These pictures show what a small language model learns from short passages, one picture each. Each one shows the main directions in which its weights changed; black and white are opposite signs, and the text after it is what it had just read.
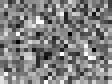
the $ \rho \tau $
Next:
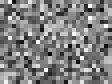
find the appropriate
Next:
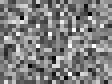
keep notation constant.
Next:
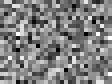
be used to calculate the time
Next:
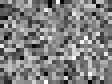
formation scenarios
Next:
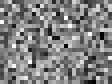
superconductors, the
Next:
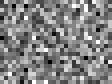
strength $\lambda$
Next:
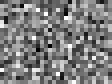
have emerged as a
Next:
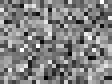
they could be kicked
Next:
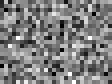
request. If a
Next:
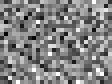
allocation occurs with
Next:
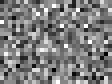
To this end we will present
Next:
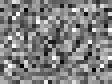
by defining %a
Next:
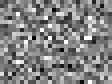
as mandatory and
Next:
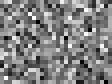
waterways appears to
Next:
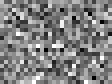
notation $9 \rightarrow
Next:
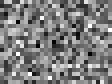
the dimension-breaking
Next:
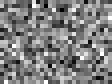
second population LME
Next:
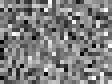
uniquely defined.
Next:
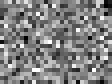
we study the impact of
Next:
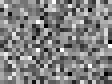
corresponding eigenstates
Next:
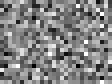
uncertainty, as
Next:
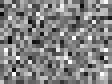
the current GUI state
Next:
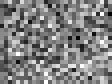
absorbing that is
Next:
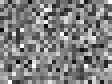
in turn update
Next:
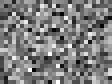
were discussed not only in the
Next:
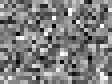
methods reach their limits
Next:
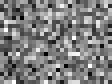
system looks as if it
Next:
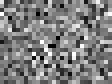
a parameterized wavefunction
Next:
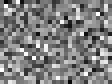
fixed colliding
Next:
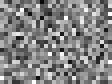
that a weak gluon
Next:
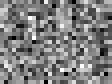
of the Dicke model has
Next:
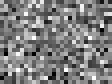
\newblock {\em
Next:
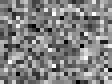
\begin{figure} \centering
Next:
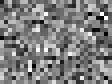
Y10 targets defined by
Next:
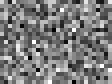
such that the multiplication map
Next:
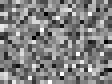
is given as $({\bf
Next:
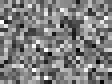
cataloged as part
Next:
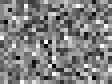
E (\nu_e)\rangle
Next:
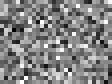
the Cowling simulation
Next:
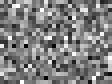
thanks the Austrian
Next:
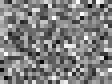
in scenario 2,
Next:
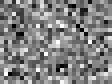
then we can redefine
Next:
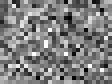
ns, pulse energy
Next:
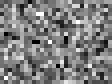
Fayoum University,
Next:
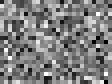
cosmological analogue
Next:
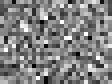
with a time dependent magnetic field
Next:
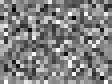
and Results}
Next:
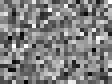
extra force and so
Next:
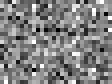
use the IB method with a
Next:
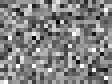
source. This can be used to
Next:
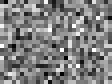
to identify emergent
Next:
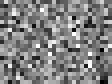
and then applying the models
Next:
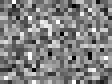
(6 each), due to the
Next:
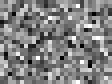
\item The network frequency will
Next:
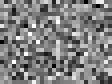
and calculated the critical
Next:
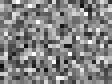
\to 0$. Terms
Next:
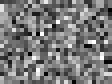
Ministry of
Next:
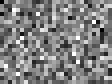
An analytic expression for the
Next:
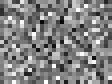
a telescope
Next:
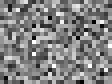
The lower right panel in
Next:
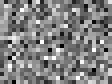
operators are described by
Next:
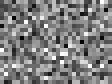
to reconstruct an
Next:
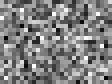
environment also can be
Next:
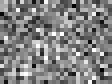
The real $u$-axis
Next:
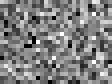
rotation by $\pi$
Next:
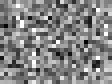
intricate than that of
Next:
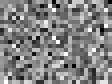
data points are the same as in
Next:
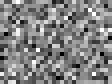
are done here using special
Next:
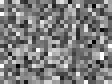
the possibility of extended
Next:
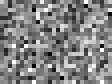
RDS aperture
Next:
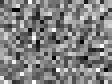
of MnSi as a
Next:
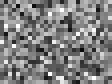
message reception.
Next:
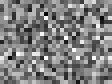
$\langle f(i)\rangle
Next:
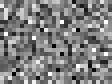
relevant classes. In
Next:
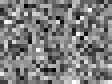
$B$ docked
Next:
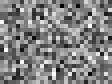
L-shaped systems.
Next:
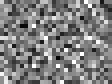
and non-compact.
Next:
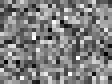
user success is
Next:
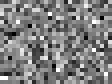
$M_\odot$. These
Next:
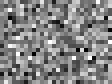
FS map along cut 2
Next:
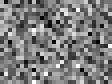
``real'' boundaries
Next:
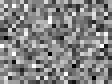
H$\gamma$ were used in
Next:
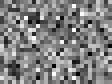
set to zero. (e)
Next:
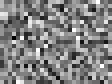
covariant time derivative
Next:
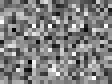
in his book
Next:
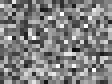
within this region, but the first
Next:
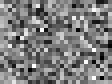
moments, and $Q$
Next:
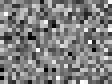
is suggested by the
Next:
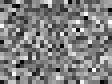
observed when driving the
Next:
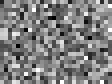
of the MSSS data to
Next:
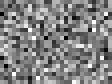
surface. The local LDA
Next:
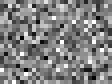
Eq. (45) we obtain
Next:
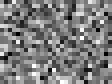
originally reported
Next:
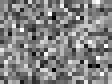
\QQ. \item
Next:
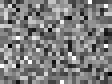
orders of magnitude;
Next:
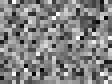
yield very useful
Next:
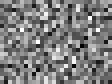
point them out only to indicate
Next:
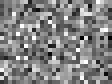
by visible light We
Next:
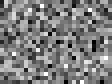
produced by the presence of
